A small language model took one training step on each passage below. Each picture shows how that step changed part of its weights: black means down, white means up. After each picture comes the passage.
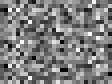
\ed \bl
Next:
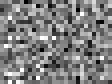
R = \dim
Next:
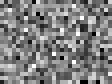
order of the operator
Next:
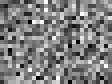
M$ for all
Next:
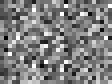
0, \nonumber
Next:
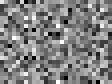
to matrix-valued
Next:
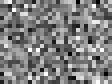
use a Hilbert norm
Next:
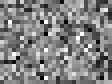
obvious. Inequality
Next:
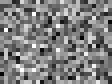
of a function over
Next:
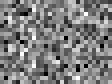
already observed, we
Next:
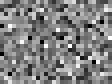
For a set of
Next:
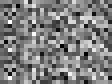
letters of
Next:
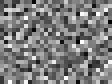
and $\Theta =
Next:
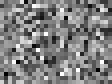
random equations.
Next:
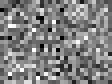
Let $({\bold
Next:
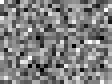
where the first step
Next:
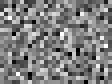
$\alpha$ needs
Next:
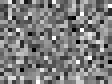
I$, there exists
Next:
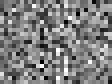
we present lower and
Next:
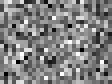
cycles. This
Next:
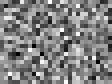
is the unique sequence
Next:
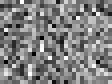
proof is rather
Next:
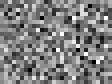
8 rules of
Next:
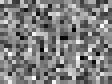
the distribution of
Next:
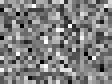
100$ maximum number
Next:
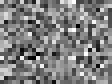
presented here support Theorem
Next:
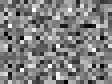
shown in Figures
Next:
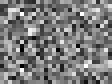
Plane with
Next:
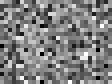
the partition function
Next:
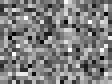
and develop more adaptive
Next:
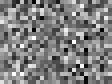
We can show that
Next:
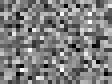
be caught
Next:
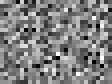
to the case
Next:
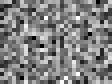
a smooth family of
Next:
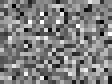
G and Proposition
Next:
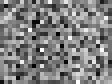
is clear as an
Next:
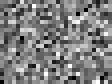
we consider a large
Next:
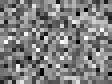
we define two subsets
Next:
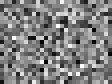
of vertices and a
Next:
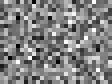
approximation, such as
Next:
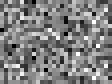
that $\left(
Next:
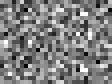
$n$ is
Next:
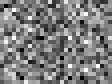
is a singular point
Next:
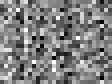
\rangle, \]
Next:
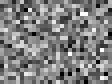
$f$ to
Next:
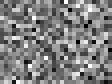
and only if
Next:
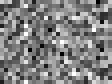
a constant travel
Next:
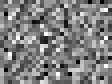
} \nonumber \\
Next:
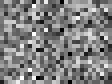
if for any
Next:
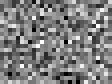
We give a variation
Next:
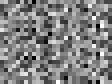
to as the variational
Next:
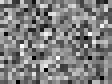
the exponential map
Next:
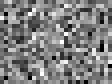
\(\beta -\alpha
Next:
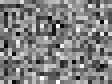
necessary background. We
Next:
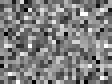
$E$ is
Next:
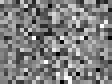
the multivariate
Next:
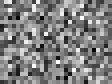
show, for all
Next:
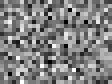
in this cover,
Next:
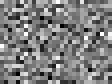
solution at time
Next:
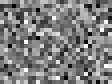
our last total by
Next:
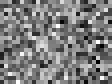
of $\gamma$
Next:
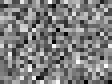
is good for).
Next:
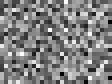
and is diffeomorphic to
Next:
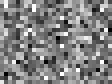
across all simulations.
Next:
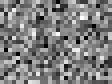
That is, we
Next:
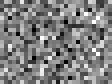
will be assumed that
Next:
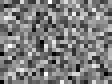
is a sum of
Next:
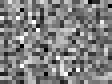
geometry, researchers
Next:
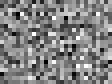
in view of Claim
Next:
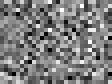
may be different from
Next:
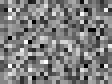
\ \ Lemma}
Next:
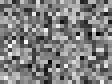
of the Hopf
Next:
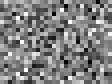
contour in the
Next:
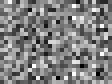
the absolutely continuous measure
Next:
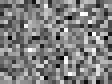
Lutz and
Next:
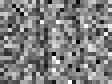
us first perturb this
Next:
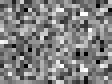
$n$ even
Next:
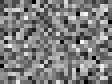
and $\exp$
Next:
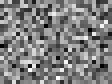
the previous result,
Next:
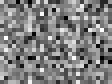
Proof of Theorem
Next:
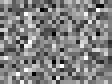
arête de
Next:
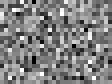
quantities, that are
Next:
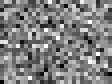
be a compatible closed
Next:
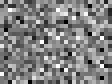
two binary relations
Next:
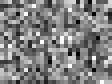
start below the
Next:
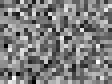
in the decomposition,
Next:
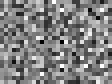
zero and dividing
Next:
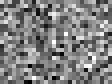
the sum of their
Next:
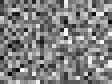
and in part by
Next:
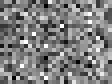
be a distinguished
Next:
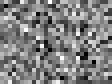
is of a sufficiently
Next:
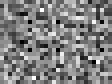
exceptional fibers of
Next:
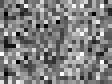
scalar curvature.
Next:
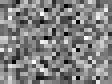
\item If the
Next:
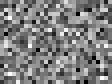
$\chi$ is
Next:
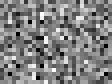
same time, since
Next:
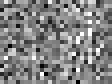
be larger than a
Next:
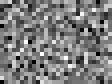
a Tensor}
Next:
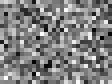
convexity, the
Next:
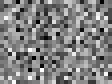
is an immediate consequence
